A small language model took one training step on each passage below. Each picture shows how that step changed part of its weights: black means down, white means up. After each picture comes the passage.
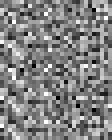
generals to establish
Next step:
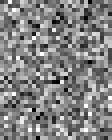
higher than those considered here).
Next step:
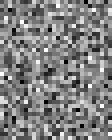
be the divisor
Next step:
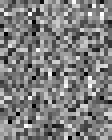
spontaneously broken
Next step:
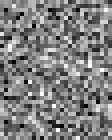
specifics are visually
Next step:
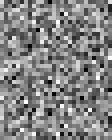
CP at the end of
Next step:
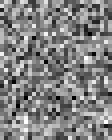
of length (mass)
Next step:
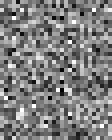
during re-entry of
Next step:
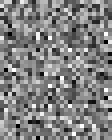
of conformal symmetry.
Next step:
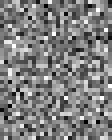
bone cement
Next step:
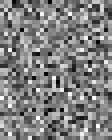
In Europe, the
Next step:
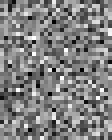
revealed on the basis of
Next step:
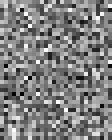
for melts and
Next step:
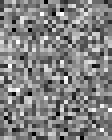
a fully integrated, full
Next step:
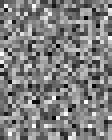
of nausea,
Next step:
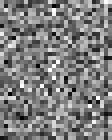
one's old age.
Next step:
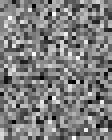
this pattern. For instance,
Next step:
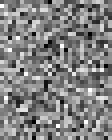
possible to study the different methods
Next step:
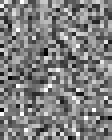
of important reference value for
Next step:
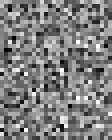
metabolic differences,
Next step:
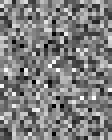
of the Department of
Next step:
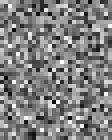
that machines capable of
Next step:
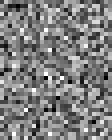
theory of emergency management have
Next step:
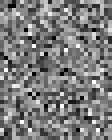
The final complexity achieved by
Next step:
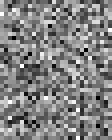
those geological features that
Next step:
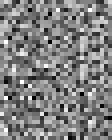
methods. One calculation is based
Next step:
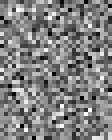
death in the developed
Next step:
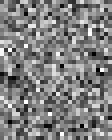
120, the radii
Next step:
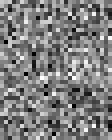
for Knowledge Transfer
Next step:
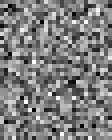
of the battery
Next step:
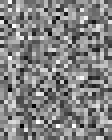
outcomes of the
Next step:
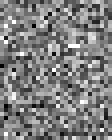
our approach. As an additional
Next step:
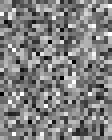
problem. We analyze
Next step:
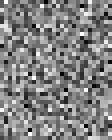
have very few non-linear
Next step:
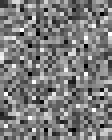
Midwife Toad
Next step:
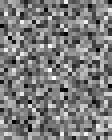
collocation point
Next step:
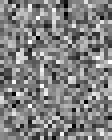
strength of the over saturation
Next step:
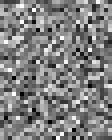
[6] analyzed the
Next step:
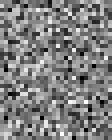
through an explosive
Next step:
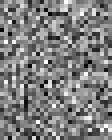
observed between measurement order and right
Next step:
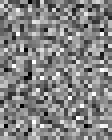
major administrative
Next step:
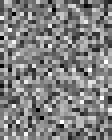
as matrix was performed via
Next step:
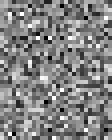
Computer, which was
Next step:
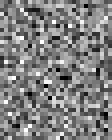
loss estimations using Eq.
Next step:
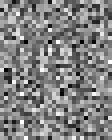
the form of splitting,
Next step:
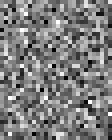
$G$ classified by
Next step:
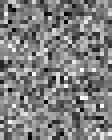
the Lagrangian
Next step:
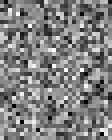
strategic flexible
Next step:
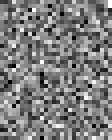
orbital inclination
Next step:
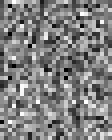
Lagrangian ${\cal
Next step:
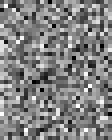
We apply it for the
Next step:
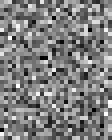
may be operated in
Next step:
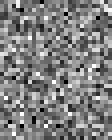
our sightline to sample
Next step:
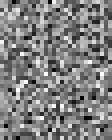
the 16 times larger computation
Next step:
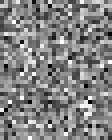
parameters used are $N =
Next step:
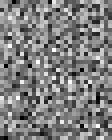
the computation time. In
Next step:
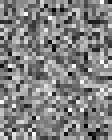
of energy $\Ep$
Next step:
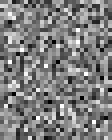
when the flour contain
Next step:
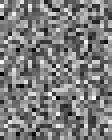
priorities of the project
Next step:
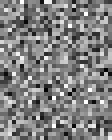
in this order of idea
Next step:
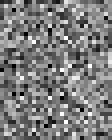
due complex and linked factors
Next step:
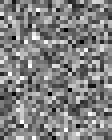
review and allowed to be
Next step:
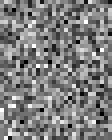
and Blandford
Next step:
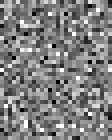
boron is carried out
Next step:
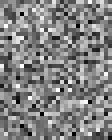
loss curves exhibit variations
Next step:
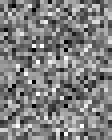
The Lower and the
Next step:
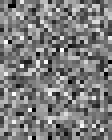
The uncertainty due to the
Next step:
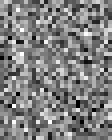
was performed to evaluate the
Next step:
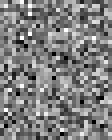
lattice action and operators have therefore
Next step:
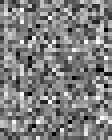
Fig. 13. Figure
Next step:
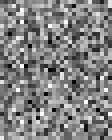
covariant derivative
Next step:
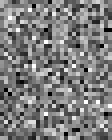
this soil ranged from
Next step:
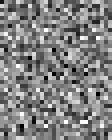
property of a material to
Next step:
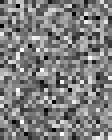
released in principle
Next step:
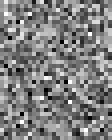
mode is given by $\ln
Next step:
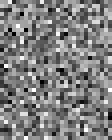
are treated as combination of
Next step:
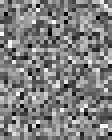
senior management and all
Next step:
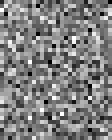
culture which requires
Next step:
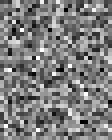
Another question is whether there
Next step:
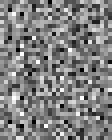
to the output layer to
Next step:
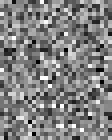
is captured. The size
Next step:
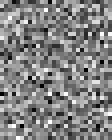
an additional discount to the
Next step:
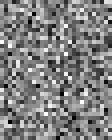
company per month.
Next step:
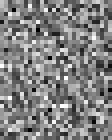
crystal (FCC,
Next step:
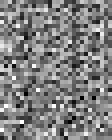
in understanding the temporal evolution
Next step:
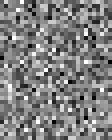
spectral weight near the gap
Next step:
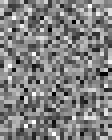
but from the stabilization
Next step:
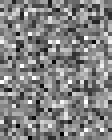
from symmetry arguments
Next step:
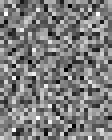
elongation of the momentum
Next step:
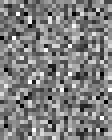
We are grateful
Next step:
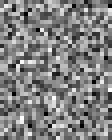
(i.e., using
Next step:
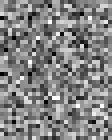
framework on which to build and
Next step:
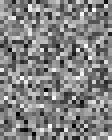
recommends developing a human
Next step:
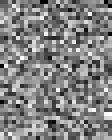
asked him in
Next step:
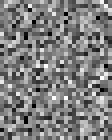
sectors, which may have
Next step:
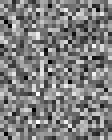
and diverse group of
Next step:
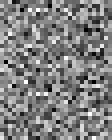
and other) features,
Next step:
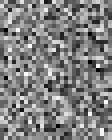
different types of common,
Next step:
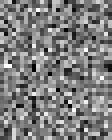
and perceptions of
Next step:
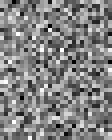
the selection of the raw
